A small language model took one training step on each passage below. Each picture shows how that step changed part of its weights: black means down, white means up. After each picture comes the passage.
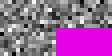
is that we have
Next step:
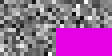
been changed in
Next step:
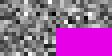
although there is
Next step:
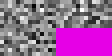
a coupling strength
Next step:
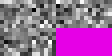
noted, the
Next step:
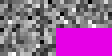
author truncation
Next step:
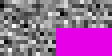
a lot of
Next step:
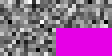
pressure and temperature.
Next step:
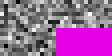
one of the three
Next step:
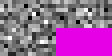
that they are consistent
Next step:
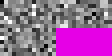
approved the final
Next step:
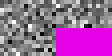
and thus concerns
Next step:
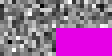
ranging B
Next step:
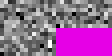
steps. A core
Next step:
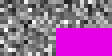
presumed to
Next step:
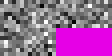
execution of these
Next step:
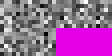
studies in which gas
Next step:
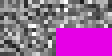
needed as the
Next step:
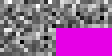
Further information is
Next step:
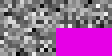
of mental health
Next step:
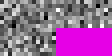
mm and length
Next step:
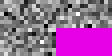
others with similar
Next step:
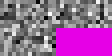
In particular, they
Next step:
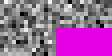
This observation
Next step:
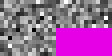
values of rate constant
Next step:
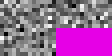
fluctuation, one
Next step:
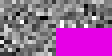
intercalating the
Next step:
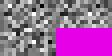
of an image,
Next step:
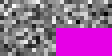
let us consider
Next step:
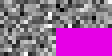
series was analyzed
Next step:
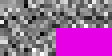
take part in the
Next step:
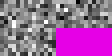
in which case it
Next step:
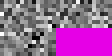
energy of a
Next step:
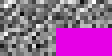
constants are
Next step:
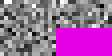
studies have started
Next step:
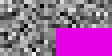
authors, instead they
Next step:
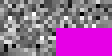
of correlation coefficient but
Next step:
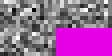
ones together, which
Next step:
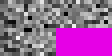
and Velocity
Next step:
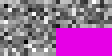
represent the result of
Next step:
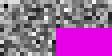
consider them further
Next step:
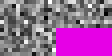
This will ensure that
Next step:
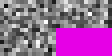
this work, we
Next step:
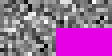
corall of
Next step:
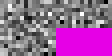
whether the resistance
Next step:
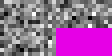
were collected in 5
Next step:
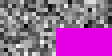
to $\Delta
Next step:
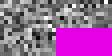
marginal effect
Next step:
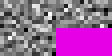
domain names
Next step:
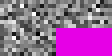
for finding the
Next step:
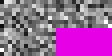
interactions in comparison with
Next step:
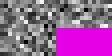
signage. The
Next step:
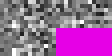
(see table).
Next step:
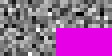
The last 30
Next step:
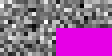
thus suggest, in
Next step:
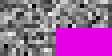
such as vertical
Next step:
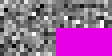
quite a
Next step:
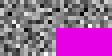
and HR
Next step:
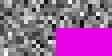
is similar to the
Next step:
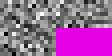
Whisper model
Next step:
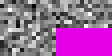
supplied are
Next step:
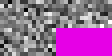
is of great
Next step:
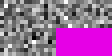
In case of a
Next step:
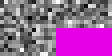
studied. Wool
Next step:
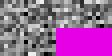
calculated directly as the
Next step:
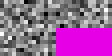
Except for a
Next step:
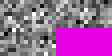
of rock types
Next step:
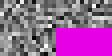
energy minimum for larger
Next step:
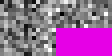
do not contribute
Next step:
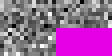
& \langle
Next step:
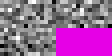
see this, we
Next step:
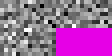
and the open
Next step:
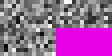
curvature values
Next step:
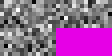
interaction between the
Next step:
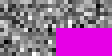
past period,
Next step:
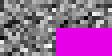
minimum thresholds,
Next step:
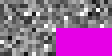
composting process
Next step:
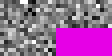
the RTSS
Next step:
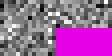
connection where this
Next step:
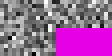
directly controls the
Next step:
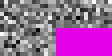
research flight
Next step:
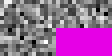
It is worth
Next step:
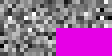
of nucleus carried
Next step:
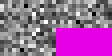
that are more
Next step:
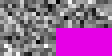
to good predictions
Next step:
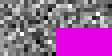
during the evolution.
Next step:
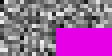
good quality description
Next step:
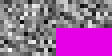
a commonwealth
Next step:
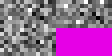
becoming either
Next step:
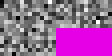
Cooperation with
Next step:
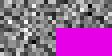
should be taken into
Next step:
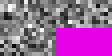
completely and
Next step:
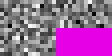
level would be more
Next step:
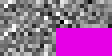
sociocultural relation
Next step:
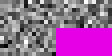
in this way it
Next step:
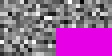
orange data points
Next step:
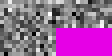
this example.
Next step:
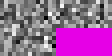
In particular, the
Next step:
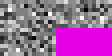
the document concept.
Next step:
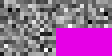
as Probes
